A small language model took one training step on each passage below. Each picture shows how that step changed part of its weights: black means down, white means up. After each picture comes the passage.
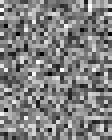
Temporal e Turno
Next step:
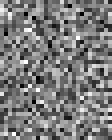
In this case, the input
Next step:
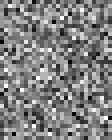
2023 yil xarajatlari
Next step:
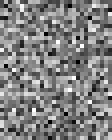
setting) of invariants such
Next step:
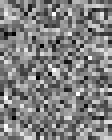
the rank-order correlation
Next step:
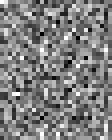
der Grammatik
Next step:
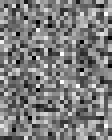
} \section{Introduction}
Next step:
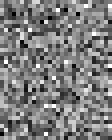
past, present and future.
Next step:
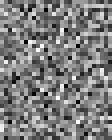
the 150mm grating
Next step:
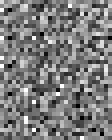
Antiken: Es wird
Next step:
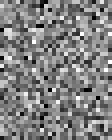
This proposal has been studied
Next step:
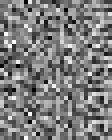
raining possibility.
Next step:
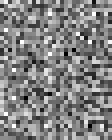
discussão dos resultados O
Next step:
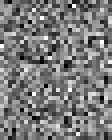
Additive Models for
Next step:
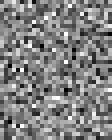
making 40L InSe
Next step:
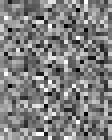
AO4 TOO
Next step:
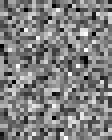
Sgr~A* is
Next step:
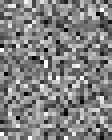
în timpul realizării
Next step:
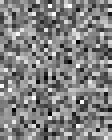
for the majority of
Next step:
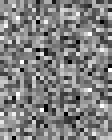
be expressed in terms of
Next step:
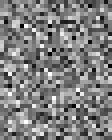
susceptibility implies a
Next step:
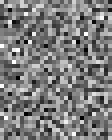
de logro; también otro
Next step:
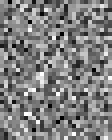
Medical Sciences, Associate
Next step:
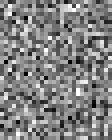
\; {\partial \omega
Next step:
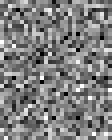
таблиці 1
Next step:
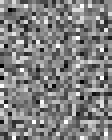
ist. Bei den
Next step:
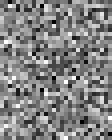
Водночас в
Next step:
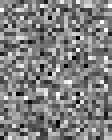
(In Russ.)
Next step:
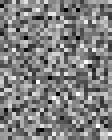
aulas aprender a
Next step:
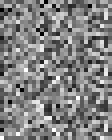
asma ve şarap
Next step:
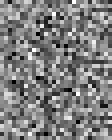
particular, the hoping
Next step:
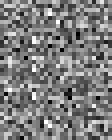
geral analisar como
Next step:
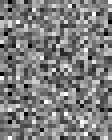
SIS cycle.
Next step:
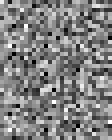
also necessary to obtain a
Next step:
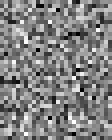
viscosidad se da a
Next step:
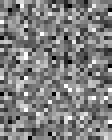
performance against other models under varying
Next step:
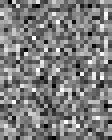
be engineered to
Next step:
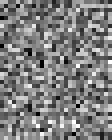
states: The measure is zero
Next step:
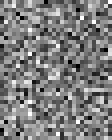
yang disisipkan dalam
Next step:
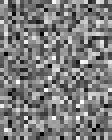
linewidth ($\approx$
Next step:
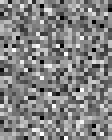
profissionais de saúde,
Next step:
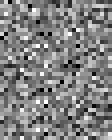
two vector matrices can be used
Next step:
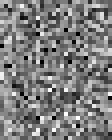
equation under application to the latter
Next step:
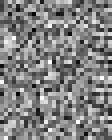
the first one as follows%
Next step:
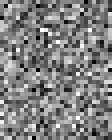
involving the definition of the
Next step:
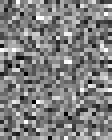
mode problems, the equations are
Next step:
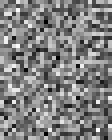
not reflect the reality
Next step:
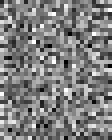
experimental data and results of the
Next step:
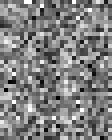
the raw date obtained
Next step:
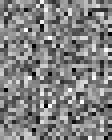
роботів були
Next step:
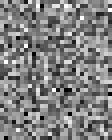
interaction. Existence of
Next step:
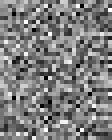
approximately constant and the order parameter
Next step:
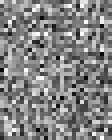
de anatomia
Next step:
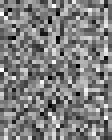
A. Challenges
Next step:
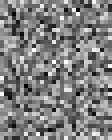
and discussed the results and their
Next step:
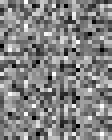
is much larger than the
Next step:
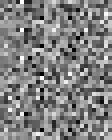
DE L'EAU
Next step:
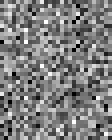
Shuning uchun ham yer
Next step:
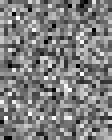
out of the reconnection
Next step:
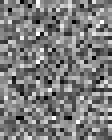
that the optical band edges
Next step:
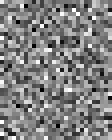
toughness properties of this
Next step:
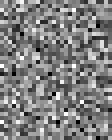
$N$ and study its
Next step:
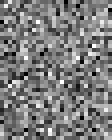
& representation & $\tan
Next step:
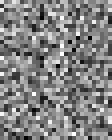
trata de Elise mais
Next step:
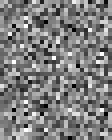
(LCs), como
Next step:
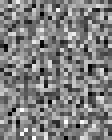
Rio de Janeiro
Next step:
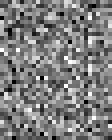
involvement from, and
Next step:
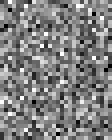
\end{tabular} &
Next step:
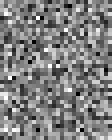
on the constrains that an
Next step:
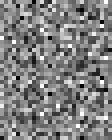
biri O'zbekiston
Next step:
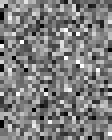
is the convective
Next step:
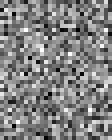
in point (iii) of
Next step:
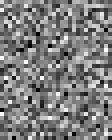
Varios tipos de
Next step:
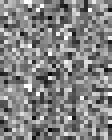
and extrastriate
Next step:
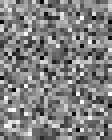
en wellicht zelfs
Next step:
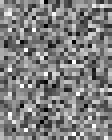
the recoupling theory of
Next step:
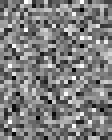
освітнє та
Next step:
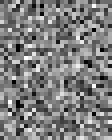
Moreover, we have used the
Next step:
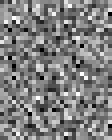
a drop in production
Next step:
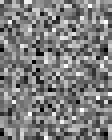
acolo, dacă
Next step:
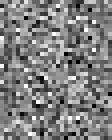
su contexto, identificando las
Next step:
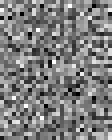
of radiation that will reach the
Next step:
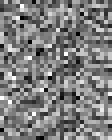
question now is: how large
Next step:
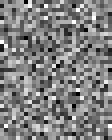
laser. The excellent
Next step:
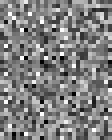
qonun yo'li
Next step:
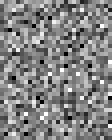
inzulínu a
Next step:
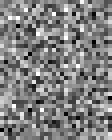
a description of our numerical models
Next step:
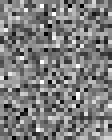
in a short manner,
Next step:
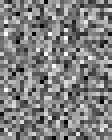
C₃ dan
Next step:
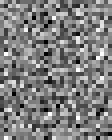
irrelevant or
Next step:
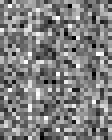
mod de exprimare
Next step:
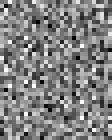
\Gamma_\beta & =
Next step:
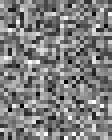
finden uns jetzt
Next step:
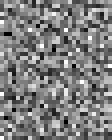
learning technologies, and current
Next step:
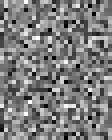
incluyendo la extensión
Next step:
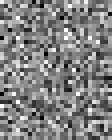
variation in the path length
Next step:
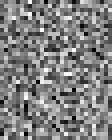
reklamalar pullik
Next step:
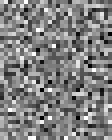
борьбе за
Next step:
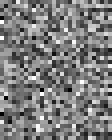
distribution, the orbital parameters of
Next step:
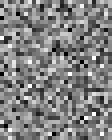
mudanças foram feitas
